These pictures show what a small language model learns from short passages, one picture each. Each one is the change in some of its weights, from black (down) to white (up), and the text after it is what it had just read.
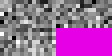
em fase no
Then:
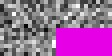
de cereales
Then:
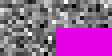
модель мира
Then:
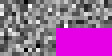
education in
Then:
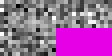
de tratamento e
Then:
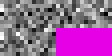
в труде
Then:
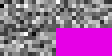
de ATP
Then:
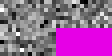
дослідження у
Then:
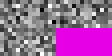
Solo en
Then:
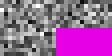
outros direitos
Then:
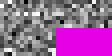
mismo, los
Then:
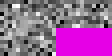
Bu bilgi
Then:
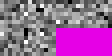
crean así
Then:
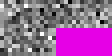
un discurso o
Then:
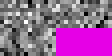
постає не
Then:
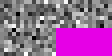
uchun ijtimoiy
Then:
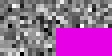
The article
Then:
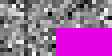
adalah searah
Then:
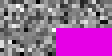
lo contrario,
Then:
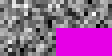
криз та
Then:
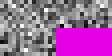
davlat, deb
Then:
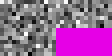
uchun imkoniyat
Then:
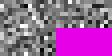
destacar o
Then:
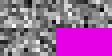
Martin di
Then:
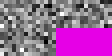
etishga va
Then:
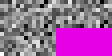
tahlil qilinada
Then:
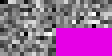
destino é
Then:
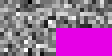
pada tahun
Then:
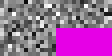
and education.
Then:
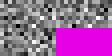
omillarga iqtisodiy
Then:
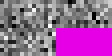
strategy of
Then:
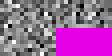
base. O
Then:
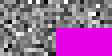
tras el
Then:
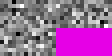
que á un
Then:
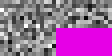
hal qiluvchi
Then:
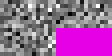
aprendizado devem
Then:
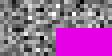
até o
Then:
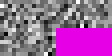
that supports
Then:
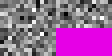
mumkin Ammo
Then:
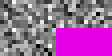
het succes
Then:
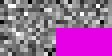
sujeto en
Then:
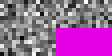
las formas de
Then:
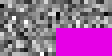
na ausência de
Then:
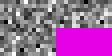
memória e
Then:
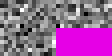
del Nordeste
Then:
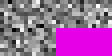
no aparece
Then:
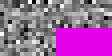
atas dan
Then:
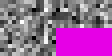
/ Бланк
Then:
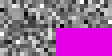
como simples
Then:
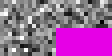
очков не
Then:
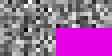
pais de
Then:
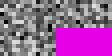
distingue de
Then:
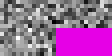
резины в
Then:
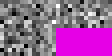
a importância das políticas
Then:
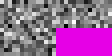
Dies als
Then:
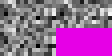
der von der
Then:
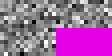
No entanto,
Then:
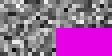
даних, для
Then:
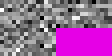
En G.
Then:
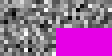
та розвитку
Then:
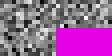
Asia, and
